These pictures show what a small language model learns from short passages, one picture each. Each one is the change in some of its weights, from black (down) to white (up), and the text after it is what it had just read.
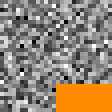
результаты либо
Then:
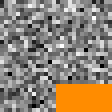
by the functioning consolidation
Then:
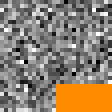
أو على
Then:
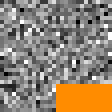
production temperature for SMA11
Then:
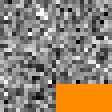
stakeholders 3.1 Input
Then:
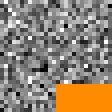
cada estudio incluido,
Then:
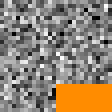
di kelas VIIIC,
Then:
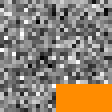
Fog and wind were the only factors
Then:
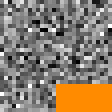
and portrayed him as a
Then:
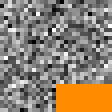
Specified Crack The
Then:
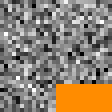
que penetran en la vida
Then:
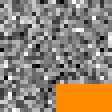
investigate the role of specialist clinical
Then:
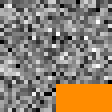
study.** 2025. Disponível
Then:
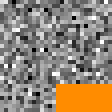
orttirma darajasi bir
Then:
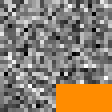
na vivência: o que foi
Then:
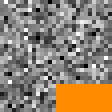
gender, age, working
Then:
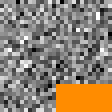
быстрее, чем в
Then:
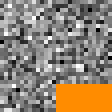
eventual system implementation should be supported
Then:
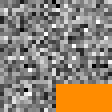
la consulenza tecnica
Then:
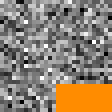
Описание назначения
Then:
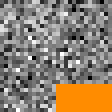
maintaining proper record and reports
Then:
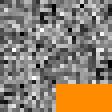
K Bharti, Scientist
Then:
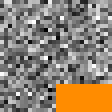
encourages large service providers to
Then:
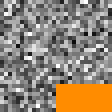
insecticides and housing
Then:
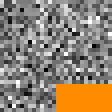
lei processual, mas com
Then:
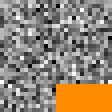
montaje hórrido de
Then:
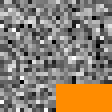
pure H_2O and
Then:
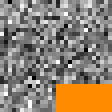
discordo Discordo
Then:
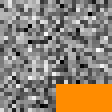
convencional. A pesquisa
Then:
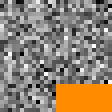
the nose or PNS of an
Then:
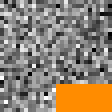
di Santa Cristina
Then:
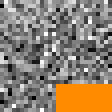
tanto, no exigible. En
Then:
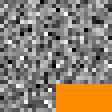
used as to the essence of social
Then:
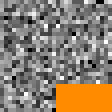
and occupation, Patient
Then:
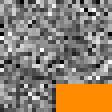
la Red. En ese
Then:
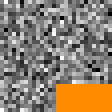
Le agradecemos de
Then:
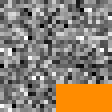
وأم أمه
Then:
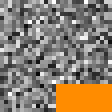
'community' and an
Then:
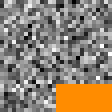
in nature. By the same
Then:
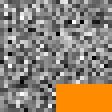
tekshirish juda
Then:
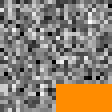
(Figure 4), respondents consistently
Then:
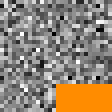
and Kisoro, about
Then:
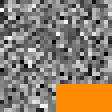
(Inheritance). If there
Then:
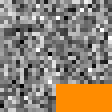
Estas propiedades indican que
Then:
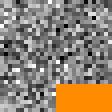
demand of its variant products,
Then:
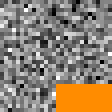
MM envolvem essencialmente
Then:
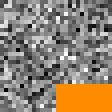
artigos selecionados.
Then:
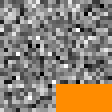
performed. Each pulse consists
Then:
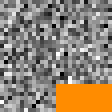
bahwa model memiliki performa
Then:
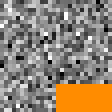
all participants are actively involved in the
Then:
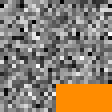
e alarme sonoro.
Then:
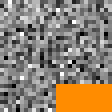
por asociación, se acude
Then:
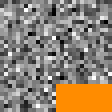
M. et al. Factors
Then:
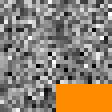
be compounded with rising sea
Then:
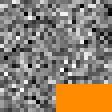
Termins wurde von den
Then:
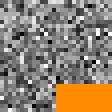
elections and suffered a
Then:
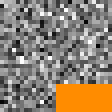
- 394) wird eine
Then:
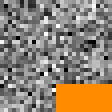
de armas labrados en
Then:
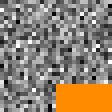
fanlari bo'yicha falsafa
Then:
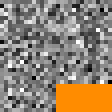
Considerably, based on the data
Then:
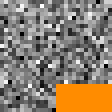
training via a serious video
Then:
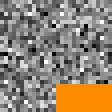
sifatida 4-avlod
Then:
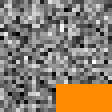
data on tick species infesting
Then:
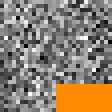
mazmunini to'liq
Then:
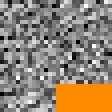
inoculations with both species did not
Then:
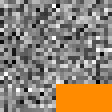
mayor aislamiento del
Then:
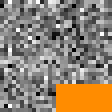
of amidines which show that the
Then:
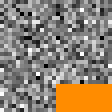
і експресуються в
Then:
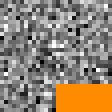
hollarda jamiyat ayolni
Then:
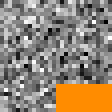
trying out European projects.
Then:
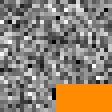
AST, units per liter
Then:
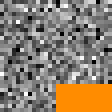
presence of alkaloids.
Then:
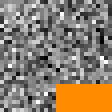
attributes such as the form and
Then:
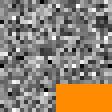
validated through a different case study, the
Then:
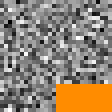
родоразрешения в
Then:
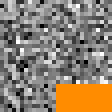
ва вазифаларни,
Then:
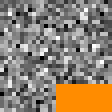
mevalarida qisman
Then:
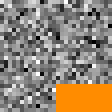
describes the review of literature, section 3
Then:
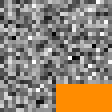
(Figure 2C,D), and with
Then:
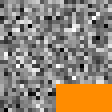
is constructed as a convex
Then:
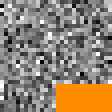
la fase de recomendación se
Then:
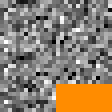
Rendón, R. J.
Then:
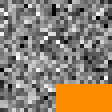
John Beverley and
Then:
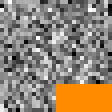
para os Cursos de Graduação
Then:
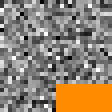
based on their divergence, also
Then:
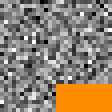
decrease in viscosity or a
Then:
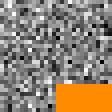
ў Беларусі //
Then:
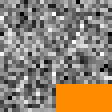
labor in N'djamena
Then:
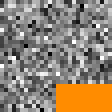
(vgl. Auswahl
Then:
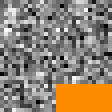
kiritish orqali
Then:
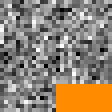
traditional quality role with a full range
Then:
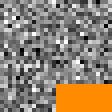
amalga oshdi . Bu
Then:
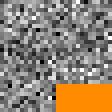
robotic percussionists.
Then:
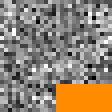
Predominantly composed of
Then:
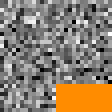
guidelines for local Government
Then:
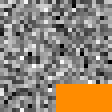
damage pattern are shown. 4
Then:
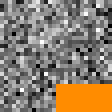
the exam 3. Use of tools
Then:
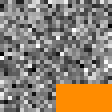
the Late Bronze Age
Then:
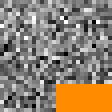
intelligence require large data sets
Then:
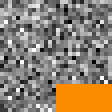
an approved product for a new
